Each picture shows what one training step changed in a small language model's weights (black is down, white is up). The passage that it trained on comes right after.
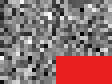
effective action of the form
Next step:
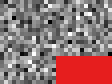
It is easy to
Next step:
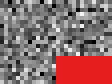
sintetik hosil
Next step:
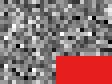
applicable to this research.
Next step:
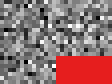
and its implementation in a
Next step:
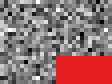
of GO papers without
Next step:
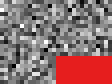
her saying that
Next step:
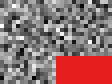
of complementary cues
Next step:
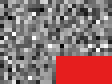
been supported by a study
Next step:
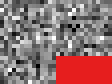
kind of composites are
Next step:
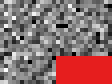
éclairer les
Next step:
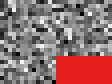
de IA de las
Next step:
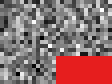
família e o não
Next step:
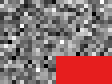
strengthening mechanisms
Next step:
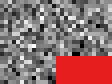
the end of stage
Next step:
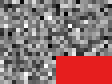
to observe a given
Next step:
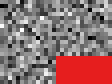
serious threat to
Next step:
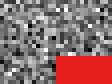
amplifier noise
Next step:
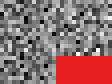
others should not be
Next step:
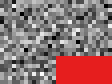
experimental case studies, validating
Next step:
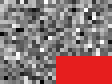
different atmospheric
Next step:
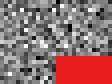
presque 100 % de
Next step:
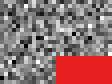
structures and uses them
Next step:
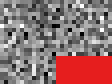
also give employees
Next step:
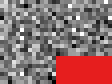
Titus Clinic
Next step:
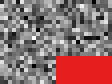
approximately randomizing map
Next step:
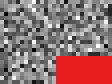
with path-level variable
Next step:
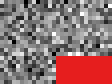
and cooled to
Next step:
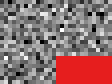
Its implementation in
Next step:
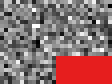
John D.,
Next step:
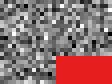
iqtisodiy faolligini
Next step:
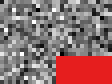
resultados positivos
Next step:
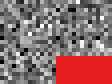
enterprise play
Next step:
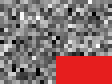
program structure, and system
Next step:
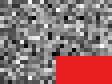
the ground and the
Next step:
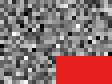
the size of data feed
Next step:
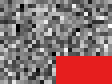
as Turkey,
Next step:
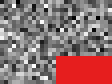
content in milk which
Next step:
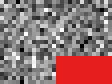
cured at room
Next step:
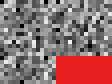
are also extracted by
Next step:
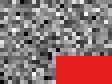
will accumulate on
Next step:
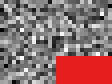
той час
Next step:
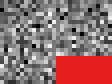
glisse sous
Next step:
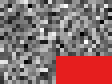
kegiatan yang
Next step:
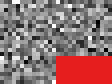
attains the~value
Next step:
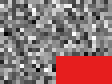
phase factors which are twist
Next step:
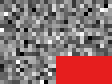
reward practices components and
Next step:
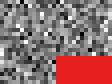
of the dye may
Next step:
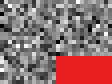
на актуальне
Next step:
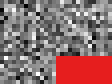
students in the Indian
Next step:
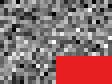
likely to successfully
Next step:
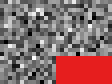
grammar, as
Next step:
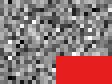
survival of very small
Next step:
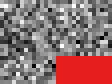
multiplicity. The
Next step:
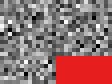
efforts on developing
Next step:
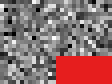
los esfuerzos
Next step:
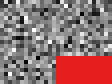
alopecia and
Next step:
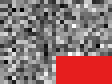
and the regularization
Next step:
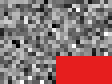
Tamil Nadu,
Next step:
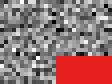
diversity associated with poor
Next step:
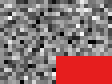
when responding as
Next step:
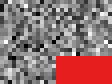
degradation by weight
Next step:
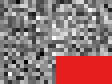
almost equal. The
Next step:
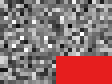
not only in secondary
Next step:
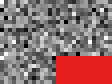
has substantial
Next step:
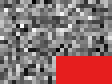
(bottom) the boundary
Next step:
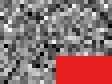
mass resonances are seen
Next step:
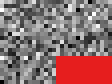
weight of potato, product
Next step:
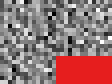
User Testing
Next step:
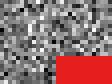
are among the primary
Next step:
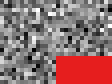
of the cross-section values
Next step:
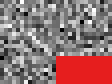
sum-rate function
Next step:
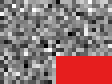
present study the simulations of
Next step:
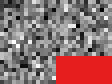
of oscillations of
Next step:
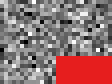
may be very large,
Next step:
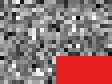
seja, habitada
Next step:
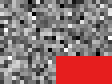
At the highest
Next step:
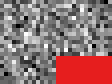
Indian participant
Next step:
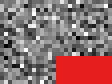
function is completely
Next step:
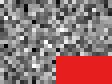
only one direction out of
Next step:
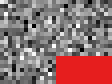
consistent eight-band
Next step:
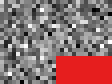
que surge entre o
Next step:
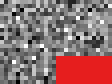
siehe auch
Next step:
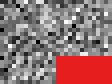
design principles defined by
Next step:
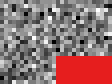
to improve their reliability and
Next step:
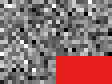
sets [NO].
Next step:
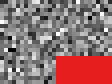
a factor that you
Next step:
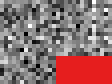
with an algebraic
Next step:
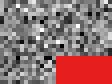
recent years, there has been
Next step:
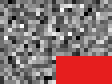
en el sexto
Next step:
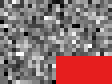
the phenomena very similar
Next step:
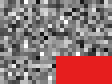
Carvalho et al.
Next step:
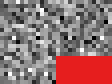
Investigação em
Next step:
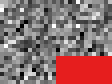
of the top ($t$)
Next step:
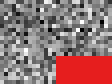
considered then it can be
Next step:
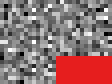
method has limitations when the
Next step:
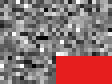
transverse crush
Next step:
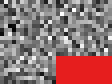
joint family
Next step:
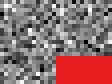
suggests that the basic
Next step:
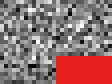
tag, and then the
